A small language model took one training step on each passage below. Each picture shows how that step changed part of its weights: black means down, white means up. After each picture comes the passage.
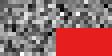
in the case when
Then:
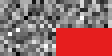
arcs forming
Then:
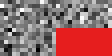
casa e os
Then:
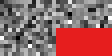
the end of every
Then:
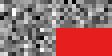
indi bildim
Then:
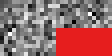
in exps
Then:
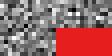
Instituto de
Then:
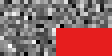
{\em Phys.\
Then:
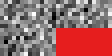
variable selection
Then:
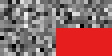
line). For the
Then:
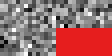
resultan ser para
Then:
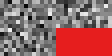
to {\em
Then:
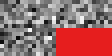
of the $\rm
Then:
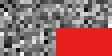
as stated in
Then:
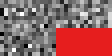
for a fixed
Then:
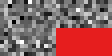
that the weakly
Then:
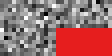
constraints in Section
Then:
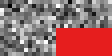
Let us now assume
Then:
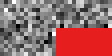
fixed-size and
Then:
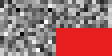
readings is
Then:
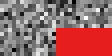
larger at
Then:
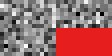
na dat
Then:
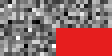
with the results known
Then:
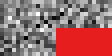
patadas y
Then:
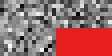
, isto
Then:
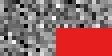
This remarkable
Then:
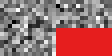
nu poate
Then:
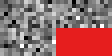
se constituye
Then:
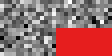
density $\Omega
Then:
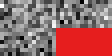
comparable energy
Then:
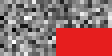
formation du
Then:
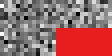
va juda
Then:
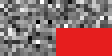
The main idea
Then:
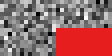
blocks are set
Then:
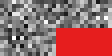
compared to the
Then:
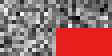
property that {\it
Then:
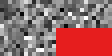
$\Delta$ is
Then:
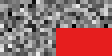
it is defined.
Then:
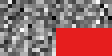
normele de
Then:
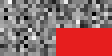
\lambda \,
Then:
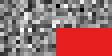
raise variable
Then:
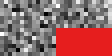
No plano
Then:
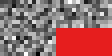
from plasma
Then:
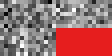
different total phase
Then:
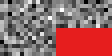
then use a
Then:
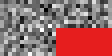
and by using that
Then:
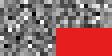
2. For every
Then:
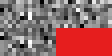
Suppose that we are
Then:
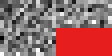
this is out of
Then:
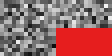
1D electron
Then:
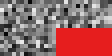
we check that the
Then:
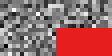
and G.
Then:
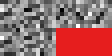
equivalent width
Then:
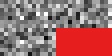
human feces
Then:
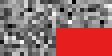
form of a
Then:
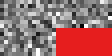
is contained in
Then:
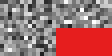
by induction on
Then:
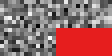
we used the
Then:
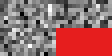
an extendable
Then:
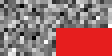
separated into the
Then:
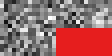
Choose and
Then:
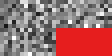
cycle notation by
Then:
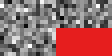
a criação de
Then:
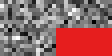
there is an explicit
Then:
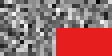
o Cinema
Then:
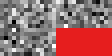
nm of
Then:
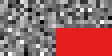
q \leq
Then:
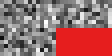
curves (see
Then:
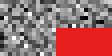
were carried
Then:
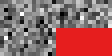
singular weights are
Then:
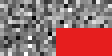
and on each
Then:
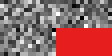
studied within the
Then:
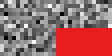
bijection in
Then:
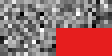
общества и
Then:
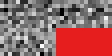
тем, что
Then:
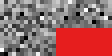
состоит в
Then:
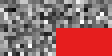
users when the
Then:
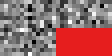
be expressed as
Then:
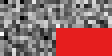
is that, for
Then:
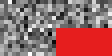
solved by
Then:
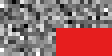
This yields the
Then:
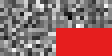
Journal of
